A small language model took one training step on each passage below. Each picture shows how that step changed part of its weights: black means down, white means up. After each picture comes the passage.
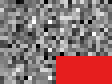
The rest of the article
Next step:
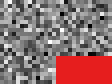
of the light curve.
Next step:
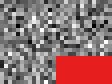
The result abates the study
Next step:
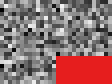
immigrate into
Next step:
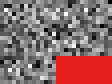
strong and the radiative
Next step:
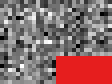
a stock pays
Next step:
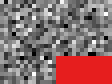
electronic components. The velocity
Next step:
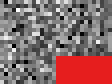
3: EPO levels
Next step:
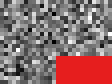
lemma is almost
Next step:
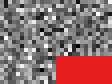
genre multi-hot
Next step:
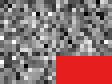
more on observing its leading
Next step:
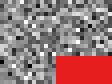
Queensland Health
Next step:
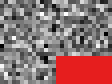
regime where a small
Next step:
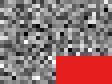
in the present analysis. It
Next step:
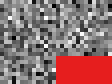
charges alternate,
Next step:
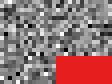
A., LANGER
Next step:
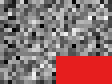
politically sensitive.
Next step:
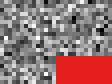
use of a face
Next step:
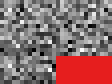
in specific domains.
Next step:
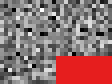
quantify the gains
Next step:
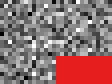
the Pranayama
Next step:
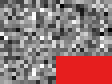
a spice, food
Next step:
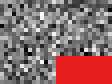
explicit $m$ dependence in
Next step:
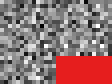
leakage of exited
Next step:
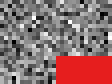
shape, which implies an
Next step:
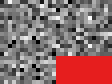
decentralization of the
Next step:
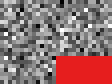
in both electrospray
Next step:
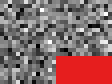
from the cluster center are
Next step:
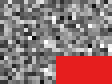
to the systematic use of
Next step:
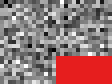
this issue, this research uses
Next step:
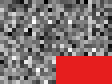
The benchmark points in
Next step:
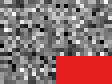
ones under distributed
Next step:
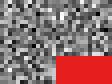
of failure for the
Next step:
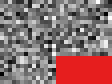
is presented to the network,
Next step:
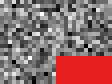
ϕ is the velocity
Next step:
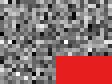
(after the initial
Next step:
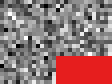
that makes use of five
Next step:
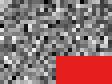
into the authorized capital
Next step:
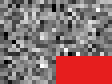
included continuous, constructive
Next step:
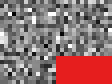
the linearly transformed current
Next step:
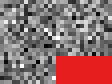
during the first yield event and
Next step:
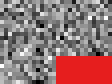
polesqr =
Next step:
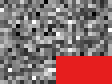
We will look at the
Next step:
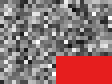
students in the area of
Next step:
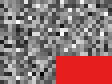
is not a real probability for
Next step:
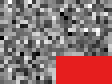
of the treatment period.
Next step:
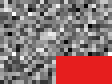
are obtained. Above
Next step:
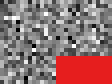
in wavelength
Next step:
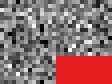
Einstein ring.
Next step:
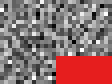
and Recommendations The
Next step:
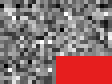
find that this threshold is
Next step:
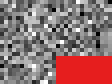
same camera and
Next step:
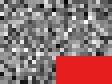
K _α
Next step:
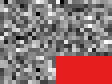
Statement of the
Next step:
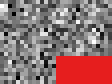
in a society marked
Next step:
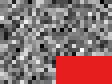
developed six innovative
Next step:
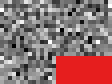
and Discussion
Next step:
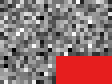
Raj, Gouri
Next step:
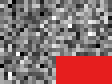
C.: Drawing
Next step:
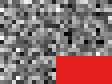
and washing was collected
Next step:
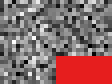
measure for the independent variables on
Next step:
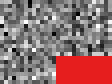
generated from the present study
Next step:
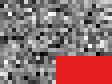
the superconductor are
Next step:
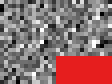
plays an important role in
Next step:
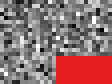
is designed for a
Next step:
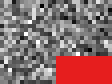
than in the phase differences
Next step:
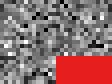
simulating pollution
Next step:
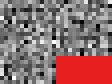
holographic mapping
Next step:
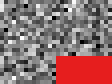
- 2i\omega p
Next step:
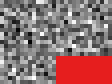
medicines, value
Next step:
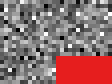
dipole of the
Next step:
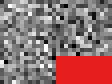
error and Peak
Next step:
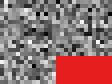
observations of two unusual
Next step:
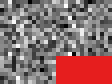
dimension while varying the frequency
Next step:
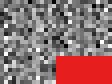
planning. Leadership
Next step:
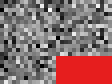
positive accountability, understanding the
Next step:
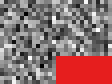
may indeed occur,
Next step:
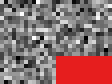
depth of thought along
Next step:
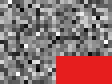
of analytic results are derived
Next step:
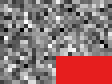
version of this document
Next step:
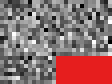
rural development is also best
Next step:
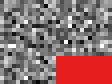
F.G. performed the
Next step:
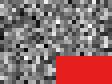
set with nearest
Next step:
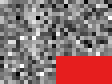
highest payoff
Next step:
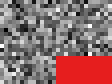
at all depths,
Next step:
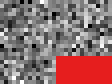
(flight spare)
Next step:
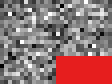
the computational effort.
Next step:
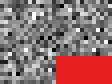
older patients who have
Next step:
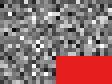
the burden arising
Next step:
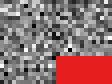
ischemia and
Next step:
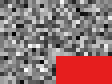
by van Breugel
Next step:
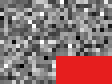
small $\chi$. Thus}
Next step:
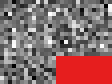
bath, which forms the
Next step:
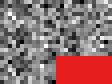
that issuers from
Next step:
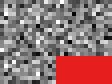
work in the formal sector.
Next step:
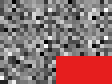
aspects. In this
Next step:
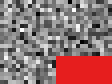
of cocoons
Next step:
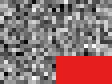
also becomes insensitive
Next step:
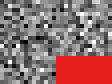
localization region located in
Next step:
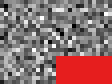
TAV01 offers
